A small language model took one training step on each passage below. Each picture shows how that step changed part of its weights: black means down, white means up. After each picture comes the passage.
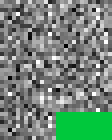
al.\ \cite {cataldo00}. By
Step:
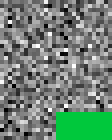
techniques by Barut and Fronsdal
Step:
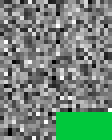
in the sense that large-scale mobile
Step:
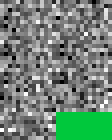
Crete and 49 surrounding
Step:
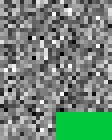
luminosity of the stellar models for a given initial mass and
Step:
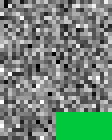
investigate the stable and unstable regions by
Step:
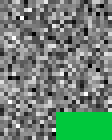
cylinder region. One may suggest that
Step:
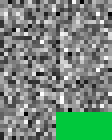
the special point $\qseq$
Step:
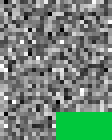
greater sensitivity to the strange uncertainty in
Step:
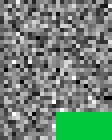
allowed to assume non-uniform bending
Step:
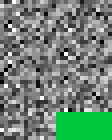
The first was challenging due to lack of
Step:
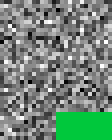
The function $\eu(v)$ is defined in
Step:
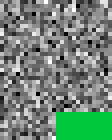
laser-to-ion conversion efficiencies
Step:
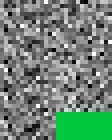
material retains a nonzero residual
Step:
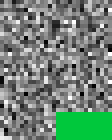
The perturbed four-dimensional vielbein is
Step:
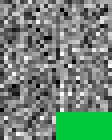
for any sequence of positive numbers $\lbrace
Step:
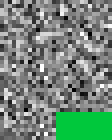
$, $ \eta$ along a generic vector
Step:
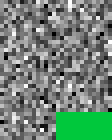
taken from the PHOENIX stellar
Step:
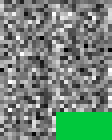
found the following key features of the present model:
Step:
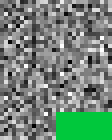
polarization being perpendicular to the magnetic field.
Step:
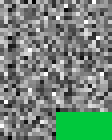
interesting to try to understand the issue in
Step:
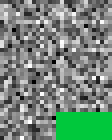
is the definition and the interpretation of the black hole
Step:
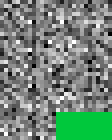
field. Thus it is to be expected that the velocity
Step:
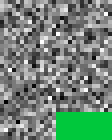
where $I$ is the nuclear spin,
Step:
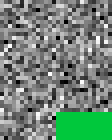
sample | $w$ (μm) |
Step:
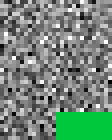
for which $\Sigma^-$ atomic data exist.
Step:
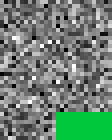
accidental) and the death from those
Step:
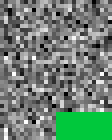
students to present to co-workers.
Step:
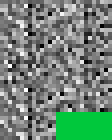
\smallskip \smallskip \smallskip
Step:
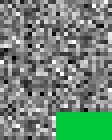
we take the point of view that the charmed
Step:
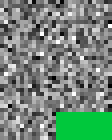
dominance of anomalous mode: $%
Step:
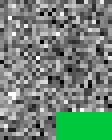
specific word choices or token frequency
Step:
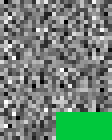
timescales similar to the phonon period
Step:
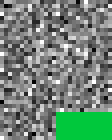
Photoheliographic Results
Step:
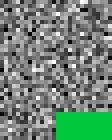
number of channel uses. \end{abstract}
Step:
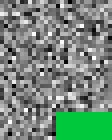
and its periodic contribution {(green)} for
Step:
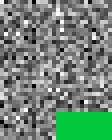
maps to the transition between coherent and dissipative
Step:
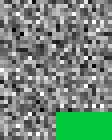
to the case where there are no matching
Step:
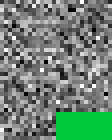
phase develops at $T_{co}$ ~
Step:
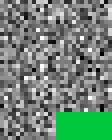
using the separated signals. However, the model
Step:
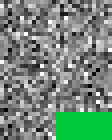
CityJSONSeq was added to
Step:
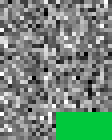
relevant the field $\theta$ becomes pinned to
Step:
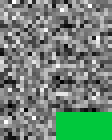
r $, because it is then spherical
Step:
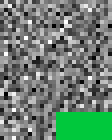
matrix. In Fig.~\ref{fig:
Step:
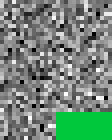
relatively flat for $m_{1/2}
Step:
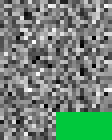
in computer simulations. The latter definition based on relative
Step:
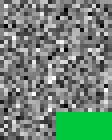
at 7 \tev. Due to higher
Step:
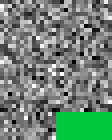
is expressed in terms of the first chern class
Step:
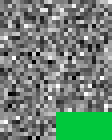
separately applied DC and AC components. If
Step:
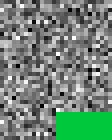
isospin amplitudes is written as% \be%
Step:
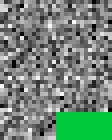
Method & Training Sample &
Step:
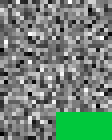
by the third nearest neighbour surface
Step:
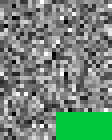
and orbital period of 4.11 days. The
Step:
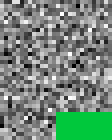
at Calar Alto (Spain).
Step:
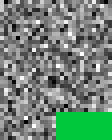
Learning cycles will ensure that the model
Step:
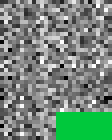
is asymptotically bounded in probability since
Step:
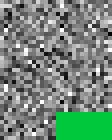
VM \cite{solon2015} where bands
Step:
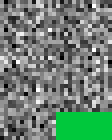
renormalizable.\\ Let us therefore also discuss the
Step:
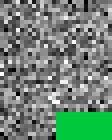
to have experienced some type of online
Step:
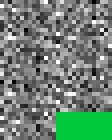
As a result, unlike a uniform lattice, a
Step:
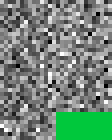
simulations and simulated spectra using the linewidth
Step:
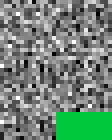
to the high-$T_D$ samples without
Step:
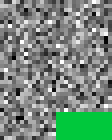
The signal PDFs for the fit to $\cos
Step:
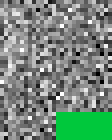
the observed width along the coordinate ranked
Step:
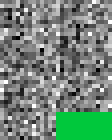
Phys. JETP Lett. {\bf
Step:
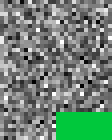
the special case of two dyonic
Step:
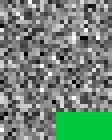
the ideal case, and vorticity also
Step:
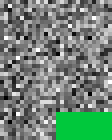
changes drastically. For instance, by another measure
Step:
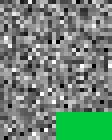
of the integrated intensities (see text)
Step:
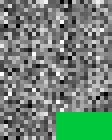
objects, and as existing only as relationships
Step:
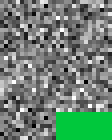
there must be differing strong phases from the
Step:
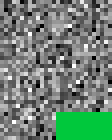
rollout of Zero-Emission
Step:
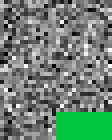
NJ and hence were not consistently associated,
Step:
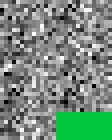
B. Maple, D. A.
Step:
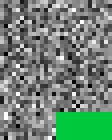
access certain defined objects in a system. \item
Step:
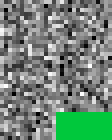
Physics at NYU Shanghai; the
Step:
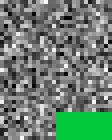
interactions, fluid flow, and the complex mechanisms
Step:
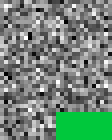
A \texttt{NumPy} array
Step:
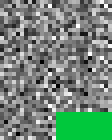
to invariance under this symmetry, as discussed above,
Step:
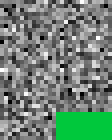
charge muons in the final state. In this
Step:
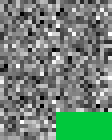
contractions are done with the Minkowski
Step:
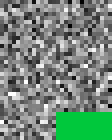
energy level as the temperature {\it increases to zero}
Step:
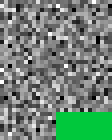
- \frac{\partial U_h}{\partial
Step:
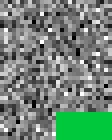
all formulas $\phi$ having the same
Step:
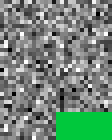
$Y(i)_c$ to calculate
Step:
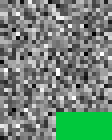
the tensors and scalars, with the
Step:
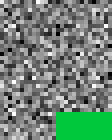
emission estimate from the data. The ticks on
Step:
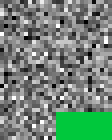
and gluon also acquire a transverse momentum of
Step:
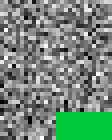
a flat universe. The assumption of a flat
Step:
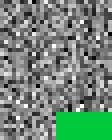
functions of {\it dark matter}. The two-point
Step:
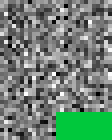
24. {\underline{\it Actions}}. The orbit
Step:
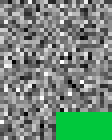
in the channel, with $T_x$
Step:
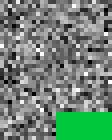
model building issues, see Refs.
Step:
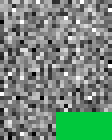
value $P_1=1$ for
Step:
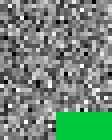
optimal control problem. An overview of the
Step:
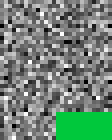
$% \gamma $.'' Since $|\varphi
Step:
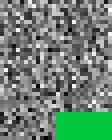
the model. Finally, by combining the
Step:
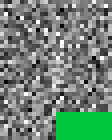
products. Assuming we know
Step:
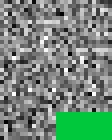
with energy $E$ = 0.13
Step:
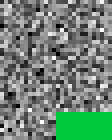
Now, is it possible to understand such universal
